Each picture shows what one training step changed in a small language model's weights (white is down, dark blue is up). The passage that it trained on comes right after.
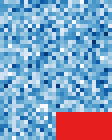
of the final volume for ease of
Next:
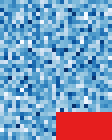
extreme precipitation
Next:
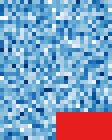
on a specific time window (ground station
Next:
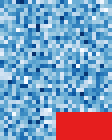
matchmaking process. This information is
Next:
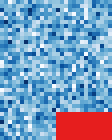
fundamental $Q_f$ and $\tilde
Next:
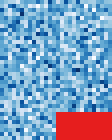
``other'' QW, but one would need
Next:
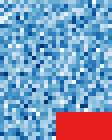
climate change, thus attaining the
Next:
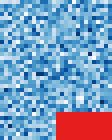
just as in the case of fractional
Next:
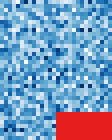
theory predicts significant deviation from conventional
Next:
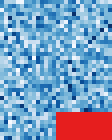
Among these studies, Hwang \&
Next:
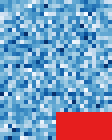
the entropy ``floor'' at
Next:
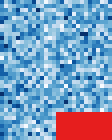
voltage}}{\text{module }
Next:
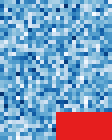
our categorical RNN to make
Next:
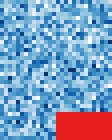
once we employ a more sophisticated method for
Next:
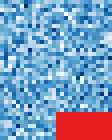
HCPs. These insights can
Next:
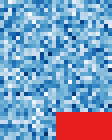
the CHARM limits by about two orders
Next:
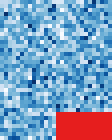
reduced error pruning,''
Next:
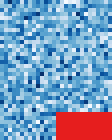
as ours, i.e. the planets
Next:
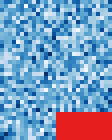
procedure is simpler than the normal BV
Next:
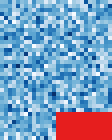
the shift of the emission spectrum, the
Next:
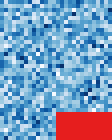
are trials in the stimulation
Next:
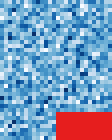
Ia supernova up to about
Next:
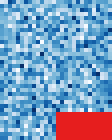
photons arise only from their relative energy and the
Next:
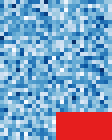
sutures and 20 had mesh
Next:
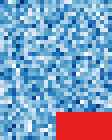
apply a realistic PNJL model and
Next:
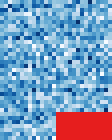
the fact that the three fermion generations are
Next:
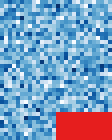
(i.e., time-dependent attentional
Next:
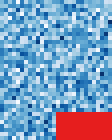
disk particles from taking place
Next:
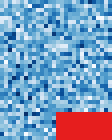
with different charging techniques. Further, the
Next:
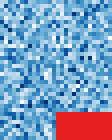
Research on use of computer scripts to
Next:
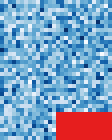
ionosphere, as evidenced by the
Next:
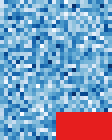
the higher critical density HNCO transition
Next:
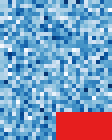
and conflicts. Job demand may
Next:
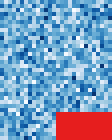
making judgments based on attending the
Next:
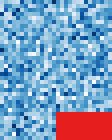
the conductivity is not dimensionless in 3D,
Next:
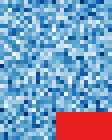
of the level shifts. The states in
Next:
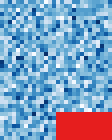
main approximation of our model by truncating
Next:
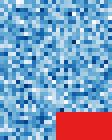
and co-surfactants that
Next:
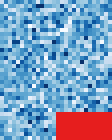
(less severe malformations). The
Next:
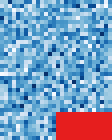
nodes are to be covered, on the
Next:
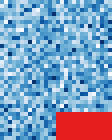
gap, we used the learned
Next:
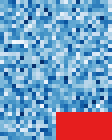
a new syringe on a flat
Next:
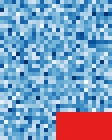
amorphous silicon. They can
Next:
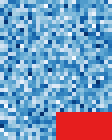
weak to provide us with short gate
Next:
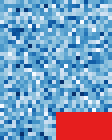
the customers and the outside
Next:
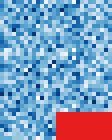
| \end{bmatrix}} \end{equation}
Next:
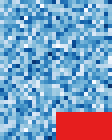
and N.B.; writing –
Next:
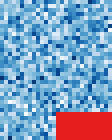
freedom (DOF) of a system
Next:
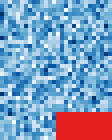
$10 Dq$, B and β have been
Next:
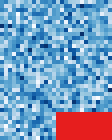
for odd-odd $N=Z$
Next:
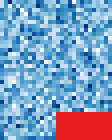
fuel savings but also contributes to
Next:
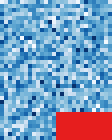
its further pulsations due the varying
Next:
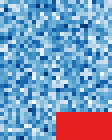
legislature and the executive.
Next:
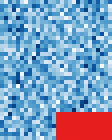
sketch of the process followed to
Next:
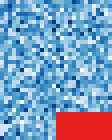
God exists whether we see Him
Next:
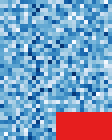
feeder services from large container terminals
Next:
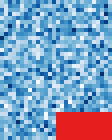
tested in June. - Another
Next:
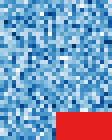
(Matatakot sa isang
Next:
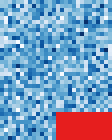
inoculum g % decrease from initial
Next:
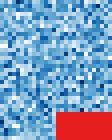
Time frame (2 weeks per
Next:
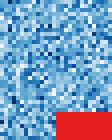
for the language `#1'.
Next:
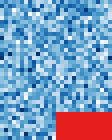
subgroup $H_z\times
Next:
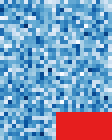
nitrogen (g kg
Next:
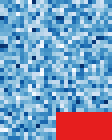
conducted the experiments, A.Z.
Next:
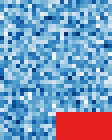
we note that all three neutrino
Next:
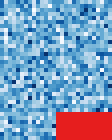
used for both superficial and deep
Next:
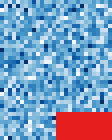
increases regularly according to a linear
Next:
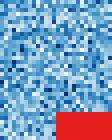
of the watermarked images occurs as
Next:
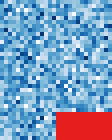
{\bm H}_i+\widehat\beta_4
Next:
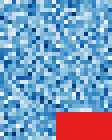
right panels show later drifter
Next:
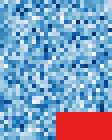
the performance of the SDAs was evaluated for
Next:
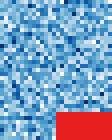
% \markboth{ Measuring
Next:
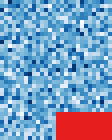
an organization. This research can be followed up in
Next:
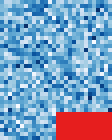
the recent discovery of interstellar
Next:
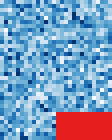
that there are some supernatural unusual
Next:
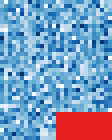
N$ such that $$w_1 *
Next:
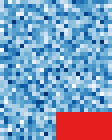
- [18] PankajSahu and
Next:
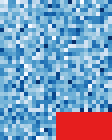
indicating a trivial gap without supporting
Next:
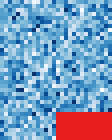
temperature could be measured correctly by this probe
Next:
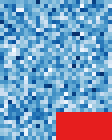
and besides tunability this has been a
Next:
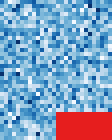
1} \}$ representing inter-arrival time
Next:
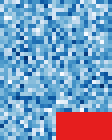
such tail risks. Modern finance
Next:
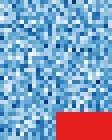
different 't' Figure 16:
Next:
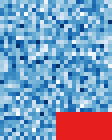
gauge structures in the hidden
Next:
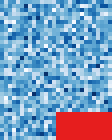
a quite large configuration space at
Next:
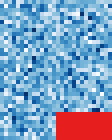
bright-soliton solution is smaller than
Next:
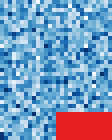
measures both lipophilic and
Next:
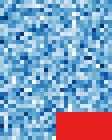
this suggests that these filamentary
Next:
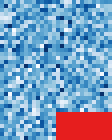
system. Despite the phosphagen
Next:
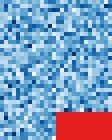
different. Many of them are at home,
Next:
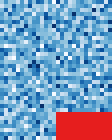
target task this type of transfer learning
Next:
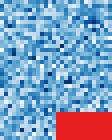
installation. A participant suggested
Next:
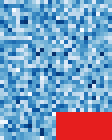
range of likely HDPE
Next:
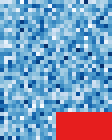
in a form that is easily comprehensible
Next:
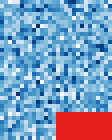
The computation time and memory space required for
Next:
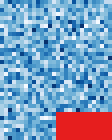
objectives of this deliverable.
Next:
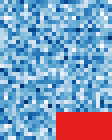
door and traction machine have been represented
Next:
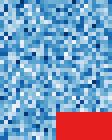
Generators store all their values in
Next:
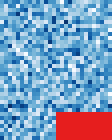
are noted as excellent, good,
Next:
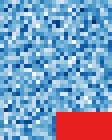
the surface exposed to the radiation, with
